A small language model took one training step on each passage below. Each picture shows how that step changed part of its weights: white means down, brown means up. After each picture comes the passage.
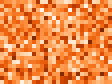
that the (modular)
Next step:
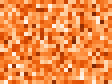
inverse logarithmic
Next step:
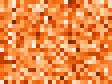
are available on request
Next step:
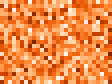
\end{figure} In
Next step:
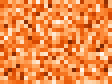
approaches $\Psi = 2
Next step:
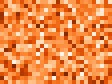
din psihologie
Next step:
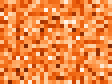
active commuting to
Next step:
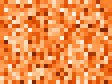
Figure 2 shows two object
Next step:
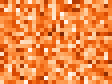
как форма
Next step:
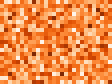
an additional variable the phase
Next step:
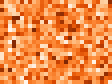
threshold segmentation
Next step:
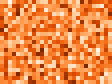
in experiments, while the
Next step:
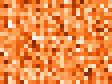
topology, further
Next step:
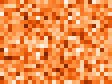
this issue. Our
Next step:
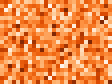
связи с
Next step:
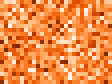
India and single egg
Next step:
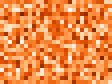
input current of 40mA
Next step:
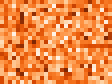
benchmarks from
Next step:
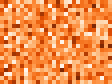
словарей для
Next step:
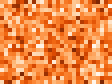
for the proposed FDR.
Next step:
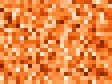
data events at different stages of
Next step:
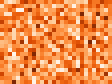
conditions $\chi > 0$ and
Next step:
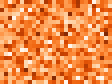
deepens, taking a
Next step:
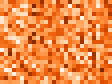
Determinants of
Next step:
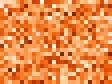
featured sessions to
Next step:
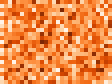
ancient, especially
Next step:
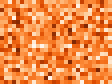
o'z ilmiy
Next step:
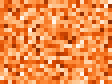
rica variedad de
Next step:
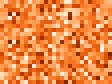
thermal conductivity feature
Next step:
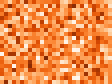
electron into a number of
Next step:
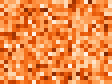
considerations define the minimal
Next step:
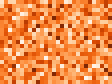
is a review article that
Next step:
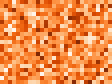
field (cf. Tadross
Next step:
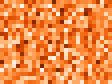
break dormancy with
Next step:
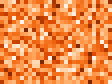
of Carvacrol is
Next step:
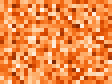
profetizó, en la
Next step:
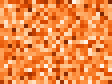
kelib uni boshqa
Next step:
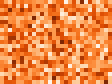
of the interphalangeal
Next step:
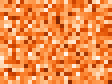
linguísticas e
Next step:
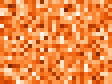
In this paper I develop an
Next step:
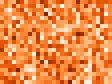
Nesefti, insanın
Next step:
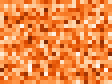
year) Note: The
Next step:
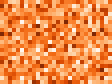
Objective: To find
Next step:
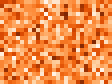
particles are substituted
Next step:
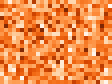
the order parameter from Eq.
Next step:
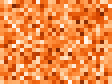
If this coupling is
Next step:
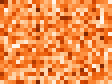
2002). Their history
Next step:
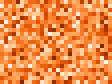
the training data look
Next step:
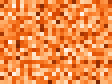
nutq namunalarining
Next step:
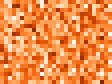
accelerators. The fact
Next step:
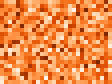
masks constructed from different
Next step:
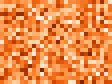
Wheelchair is
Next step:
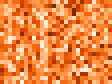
density yet on one hand there
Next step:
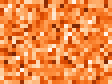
факт их
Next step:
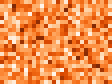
our numerical values and
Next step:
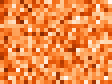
trebuie să
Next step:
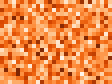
the double differential cross
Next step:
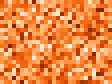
simulation tasks,
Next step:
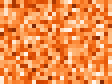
solar energy. Conclusion As
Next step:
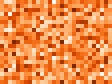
properties of the TM as
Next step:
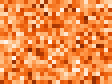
In Manipur, four
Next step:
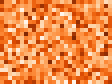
nasty and impolite
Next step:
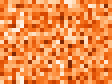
there is only one possible
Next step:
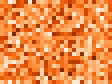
cannot be estimated on
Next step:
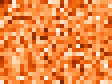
has been fitted to a
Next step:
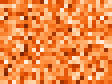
Annum Women,&
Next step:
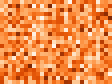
the repetition of the
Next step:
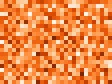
Va Fo I R D O
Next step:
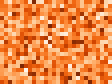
relationship between the two
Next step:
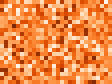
добрив, але
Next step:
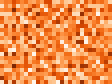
Alisher Navoiy
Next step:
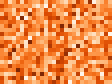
interpret the depth dependence
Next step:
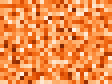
environment have been simulated
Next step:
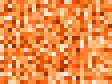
ICMS. Tais
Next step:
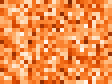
ض، ظ
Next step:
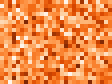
of conflict of interest
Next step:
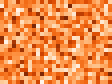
listed manufacturing
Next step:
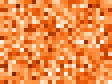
if their energies are close
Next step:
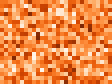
machine learning
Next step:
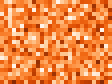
class. This requires that
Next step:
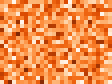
subject to some restrictions
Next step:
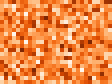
-1/4$ due to the
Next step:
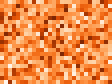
poses a challenge for
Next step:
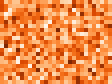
validation: summary
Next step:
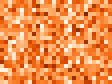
assessments for prevention and
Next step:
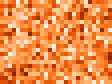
during open surgical
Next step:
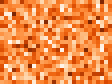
von Oppositionellen).
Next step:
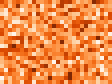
Conclusions STS316
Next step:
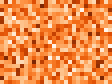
hammadan ko'ra
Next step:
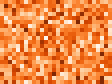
al seu interior.
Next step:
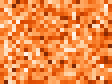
and emerged as a popular
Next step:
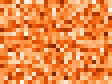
при розгляді
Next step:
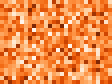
Therefore, this research
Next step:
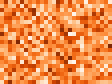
The product was washed with
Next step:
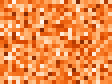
cicatrização da
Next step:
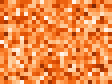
adaptive robust
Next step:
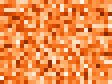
which encouraged bits
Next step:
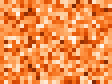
previously reported results
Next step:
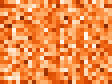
$\epsilon>0$, accept the
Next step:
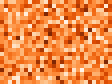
entre as respectivas partes que
